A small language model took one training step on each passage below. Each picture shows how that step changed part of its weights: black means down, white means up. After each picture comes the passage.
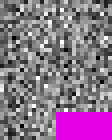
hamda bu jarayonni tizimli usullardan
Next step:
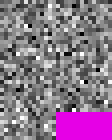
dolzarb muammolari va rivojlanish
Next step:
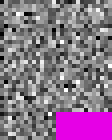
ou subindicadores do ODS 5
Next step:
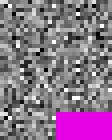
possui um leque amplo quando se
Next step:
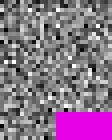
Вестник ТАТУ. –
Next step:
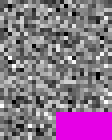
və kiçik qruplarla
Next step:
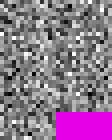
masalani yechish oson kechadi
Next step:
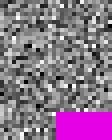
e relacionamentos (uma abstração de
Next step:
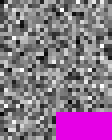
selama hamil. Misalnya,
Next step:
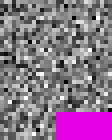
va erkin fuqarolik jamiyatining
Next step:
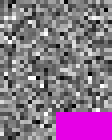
bir kishining jonsizlig'ina
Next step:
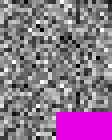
yang dapat menyebabkan jalan
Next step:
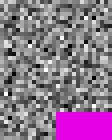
tasvirlab bergan. Ular ikki
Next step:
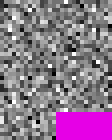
madaniyatini shakllantirish metodikasi.....
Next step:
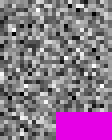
bertumpu di atas asumsi yang
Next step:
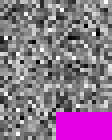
festival AQShdagi
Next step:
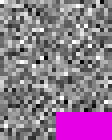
es el desconocimiento y mal uso de las
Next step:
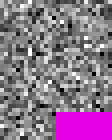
bering. Ko‘rinib
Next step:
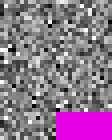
болезни, возникающей под
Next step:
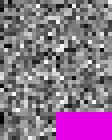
бўлсанг, нажот
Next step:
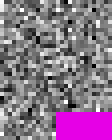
– це коефіцієнт
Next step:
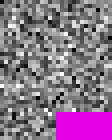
fundamental que a família ofereça
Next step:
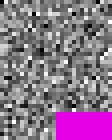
migratory relations. Considering the
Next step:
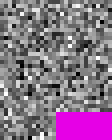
estudo de filas. Para
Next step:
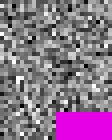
[4]. Muhokama davomida
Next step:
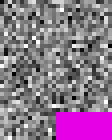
tizimlaridan foydalanmoqdalar, o‘z
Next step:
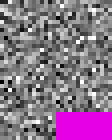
casos em que haja indícios de
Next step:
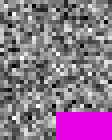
пересечения линии, проведенной по
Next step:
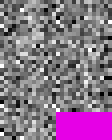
... канд. вет. наук /
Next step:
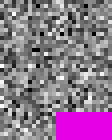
керак. Мамлакатимиз
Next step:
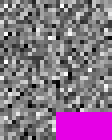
различных дозах в 10 мл
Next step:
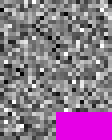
voriconazol, siendo la
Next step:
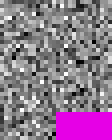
Шу тарзда, CASA
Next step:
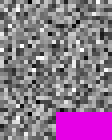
réalisée pour évaluer la
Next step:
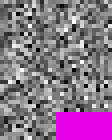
Scientiae Veterinariae*,
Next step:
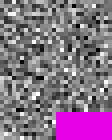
a Revolução Francesa e a
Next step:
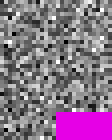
— bu faqat texnologik yangilanish
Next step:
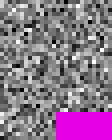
(2016). *El pensamiento del
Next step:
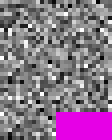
etilish sabablari va ularning
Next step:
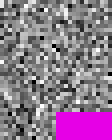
yo‘qotmaydi. Dastlab
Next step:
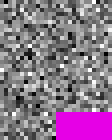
gelombang cahaya biasa
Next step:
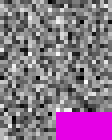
el grupo de los ciberagresores
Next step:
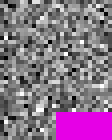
ko'ra, aksariyat pedagoglar
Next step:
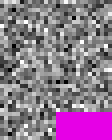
maqsadi, vazifalari,
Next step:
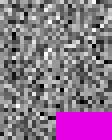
multiplicidad de realidades en
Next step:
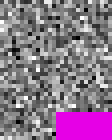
й публікації, у яких
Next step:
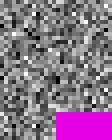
в среде NANAT во всех
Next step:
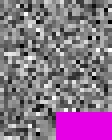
professor (Qozog'iston)
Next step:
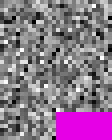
vaqtda ko‘rinadi, qaror
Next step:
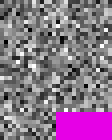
avalia a complexidade das missões
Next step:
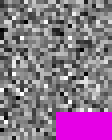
hisobot sanasida qiymat
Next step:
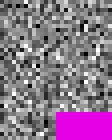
Transportes – DNIT.
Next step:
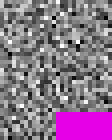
o‘rganish mobaynida bu
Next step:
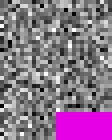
den vergangenen Jahren
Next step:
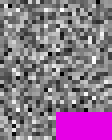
поколение сможет на бесплатной
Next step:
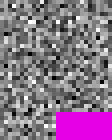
o'n kunligidan oktabr
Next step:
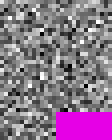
positivamente en el posicionamiento la
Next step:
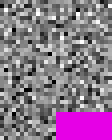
олиб борилади. Унда
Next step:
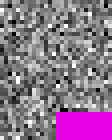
Шукана, становится наиболее
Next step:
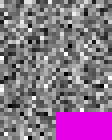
chiqqan. Shu tariqa,
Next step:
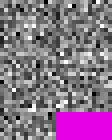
бурь С марта 1998 г.
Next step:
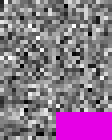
que sua “ameaça à higiene
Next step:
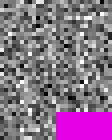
européens révèle
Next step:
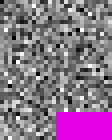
aleatorias X_1,
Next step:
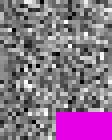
Ölçek toplamı
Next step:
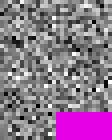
dengan gaya pratekan efektif.
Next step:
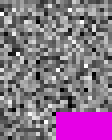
по разделам в строительной
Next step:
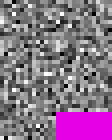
4,93 2 Стеариновая
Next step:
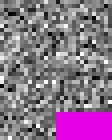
que é preciso quebrar de fora
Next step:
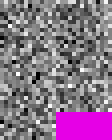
spiegazione. La scelta da
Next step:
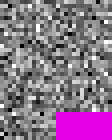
nechta viloyat borligini
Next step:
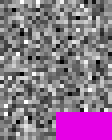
al., 2021). Par conséquent, de
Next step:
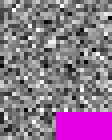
urinária. No entanto, a
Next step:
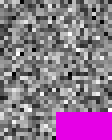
konidiyalar rivojlanishi uchun tomchi shaklidagi
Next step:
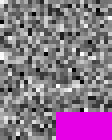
Teorema 2 que el sistema
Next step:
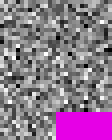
их не нужно делать снова,
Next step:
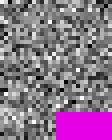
o dientes no erupcionados que
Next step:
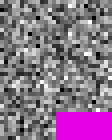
kerakligi saqlash joyining
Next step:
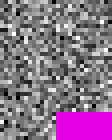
razem z Wiednia),
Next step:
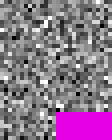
отчитываться перед населением и
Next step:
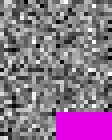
о том, что лицам, которые
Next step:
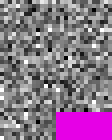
et la pertinence des items
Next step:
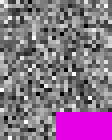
dados por meio de redes sem fio
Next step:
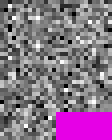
oprócz chleba i wina
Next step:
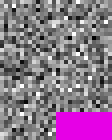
a instituindo que é difícil para a
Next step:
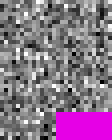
tarde, al de *mapa de
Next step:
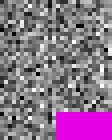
atrofdagi dunyodan biron
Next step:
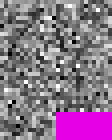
azot me‘yorining oshishi esa bu
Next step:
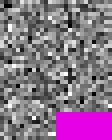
день в Альменевском
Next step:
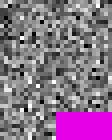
with acne. To achieve our
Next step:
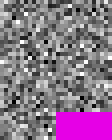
escuchando 7 No procede SI
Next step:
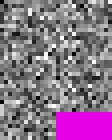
con la finalización de uno o más
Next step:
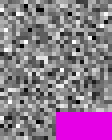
entanto, ele pode adquirir
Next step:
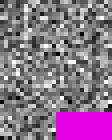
o‘yin faoliyatida ishtirok
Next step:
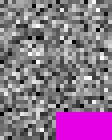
va mahalliy ta’sir
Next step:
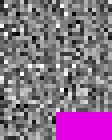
Нафасов Ж. Х.,
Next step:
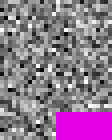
o‘quvchilari bilan olib
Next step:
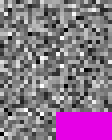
en Zenodo: DOI:
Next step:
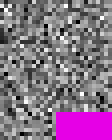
Kerollayne Ferreira de
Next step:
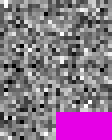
werden, welche sich seit
